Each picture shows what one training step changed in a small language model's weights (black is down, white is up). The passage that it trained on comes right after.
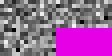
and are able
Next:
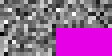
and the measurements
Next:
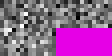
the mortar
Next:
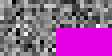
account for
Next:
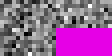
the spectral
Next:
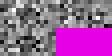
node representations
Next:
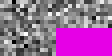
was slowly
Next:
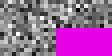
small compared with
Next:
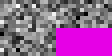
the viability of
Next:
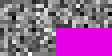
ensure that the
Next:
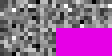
only for members
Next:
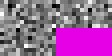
viz. the
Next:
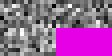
modes of
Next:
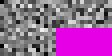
association could not
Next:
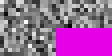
both photons
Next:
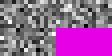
influence on
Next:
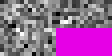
three times higher
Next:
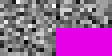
z$ or
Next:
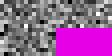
and implicit
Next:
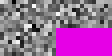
all the samples
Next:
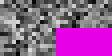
the core is
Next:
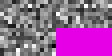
results which provide
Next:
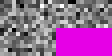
CAE and
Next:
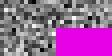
it and would
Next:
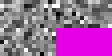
The phase diagram
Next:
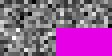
the global
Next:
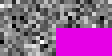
its sensory
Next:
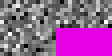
a structure with
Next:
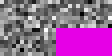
is the total energy
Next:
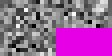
from four
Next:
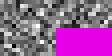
a triple
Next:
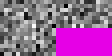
with only added
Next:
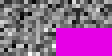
the presence of
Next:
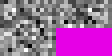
complex or
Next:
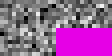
No. of
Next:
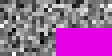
and S.
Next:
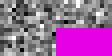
void of
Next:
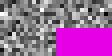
indicating that a
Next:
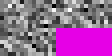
diverse needs
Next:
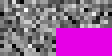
exited more
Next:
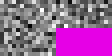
driven or
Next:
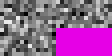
and integrals
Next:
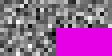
compression, we
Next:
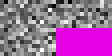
of cases were
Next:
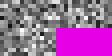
mate terminal
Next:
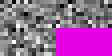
sets out to
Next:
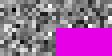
cancel each
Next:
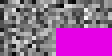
hole is
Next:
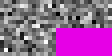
Fourier or
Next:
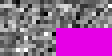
Type I
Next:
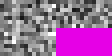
with HVL
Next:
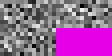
current on Low
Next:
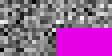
therefore the
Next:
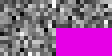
as (a)
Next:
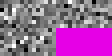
correlated with
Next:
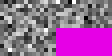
performance metrics
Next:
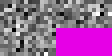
with 2 pph
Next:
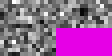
grain boundary
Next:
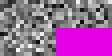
to include the
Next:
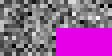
the coupling between
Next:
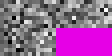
of the red line
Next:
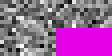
while allowing
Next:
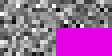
data which obtained from
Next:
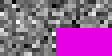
a hybrid
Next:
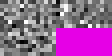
average jet
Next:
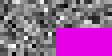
dishes until
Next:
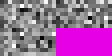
differences were
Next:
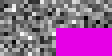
on . This is
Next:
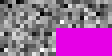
issue was
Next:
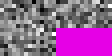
\hat O
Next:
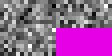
include lack
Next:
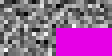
and also both the
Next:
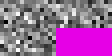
It includes
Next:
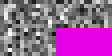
management system that
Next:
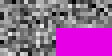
adapter or
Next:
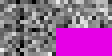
the ISTEX
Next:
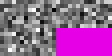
is given first,
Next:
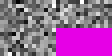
treated in
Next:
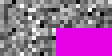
this fact is shown
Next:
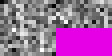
measurement of the
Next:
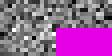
to provide an
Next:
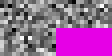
C. and
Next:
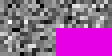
Patients in
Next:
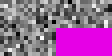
neutral current
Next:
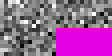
the chirality
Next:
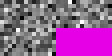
the formation of
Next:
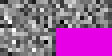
economic model
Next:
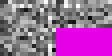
differences of
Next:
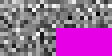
} \hline
